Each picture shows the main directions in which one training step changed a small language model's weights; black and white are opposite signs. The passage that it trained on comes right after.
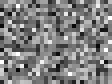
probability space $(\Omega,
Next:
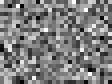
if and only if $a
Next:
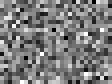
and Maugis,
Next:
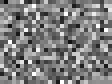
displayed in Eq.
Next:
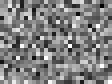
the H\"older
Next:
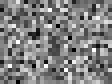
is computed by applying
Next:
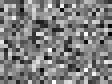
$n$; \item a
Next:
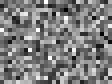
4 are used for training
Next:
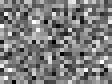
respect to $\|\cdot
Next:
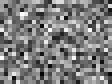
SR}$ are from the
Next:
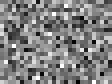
variables. The proof of the
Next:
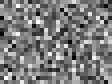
was folded with the
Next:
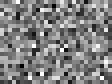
the phase of the external
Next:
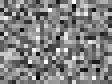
in the background of
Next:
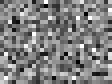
a 1D fit using
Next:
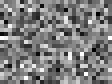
of the right wing, and
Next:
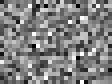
a microscope
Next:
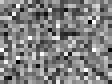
on the mass-density
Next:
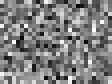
to properly simulate a
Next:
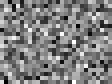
which we are actually
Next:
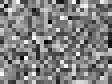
some legend, than of
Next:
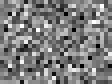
task splitting.
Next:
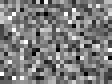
performance compositions
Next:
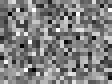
|$. We easily obtain
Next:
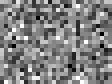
being split. The following
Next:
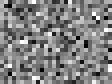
We consider the clinical,
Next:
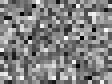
for the topology induced by
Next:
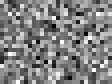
y. \end{eqnarray*}
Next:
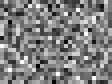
excited molecular
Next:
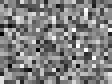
of the proposed neural
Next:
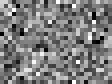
process can be described by a
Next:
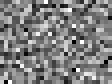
a trajectory and
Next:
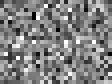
at the multiphoton
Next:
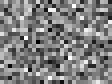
effects come into sight
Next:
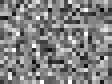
on a set with zero measure in
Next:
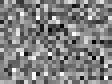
pronounced minimum
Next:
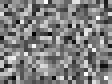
a normal or uniform
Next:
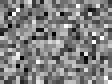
. \end{eqnarray}
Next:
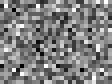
demultiplexing, and
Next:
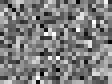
the demonstration of the
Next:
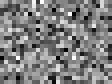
to the dipole field of
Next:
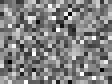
shows the magnified
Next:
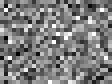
$m_t$ increases
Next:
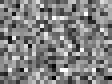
with initial amplitude
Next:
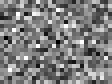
we refer to the following result.
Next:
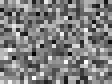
used parametric kernels
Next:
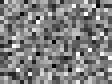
are semialgebraic
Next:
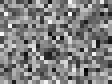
point. We will see now that
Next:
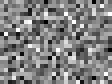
norm states seem to
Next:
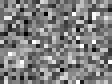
and minimal under those
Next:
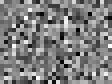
of $k-1$) since
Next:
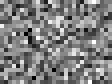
etc.). As shown in
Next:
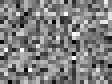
independently in the two
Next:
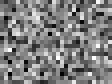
and gamma rays, where
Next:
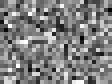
We give an informal
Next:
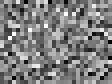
g^l) \odot
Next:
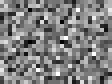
unconditionally stable for
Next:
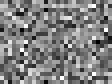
= 226). A model with
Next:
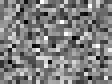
and varied applications
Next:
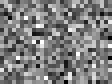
formally equivalent to the
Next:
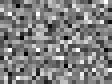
amplitude ground
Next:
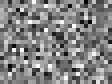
0, 1$ are possible.
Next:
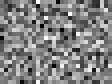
can be assumed. To
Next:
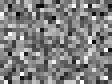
this well known dynamical
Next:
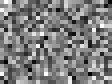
typical perovskite
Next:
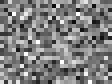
W. Hagley}
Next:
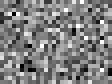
shown that, in this specific
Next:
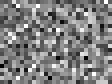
method} We have decided
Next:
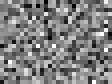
originally given system of
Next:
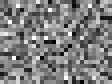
extend to step functions
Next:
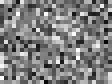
we may assume the existence of
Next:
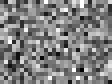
protocol was introduced in
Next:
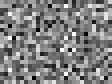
now introduce new variables in
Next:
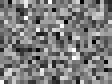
G(\BQ) \cap
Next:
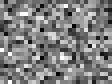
anymore both in space and
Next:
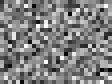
should be noted that the
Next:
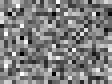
appropriate. The system
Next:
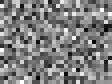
it follows from the classical work
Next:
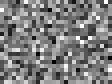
is negative, and the
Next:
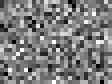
topological invariant.
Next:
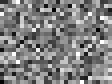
the same process that we used to
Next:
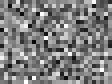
\frac L2}$ be an
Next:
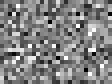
terms of elementary symmetric
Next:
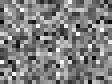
the closed path equals
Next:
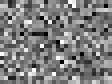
star winds to be of
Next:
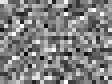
A slight deviation
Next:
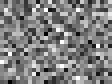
effects also tend to be
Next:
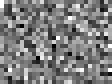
is exemplified above
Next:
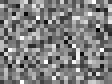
with index $\alpha >
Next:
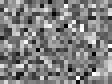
left to smaller $r$.
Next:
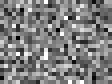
between Ru ions, and
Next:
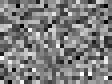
trivial embedding
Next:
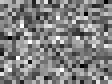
be justified considering
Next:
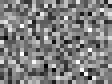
\times S^1$
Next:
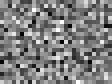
\end{equation*} for some
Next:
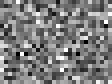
given query must be
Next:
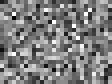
other dark states,
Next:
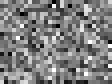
The radius $R_{\rm
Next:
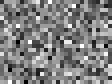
into which experience is
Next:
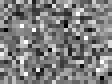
Infrared Coordination
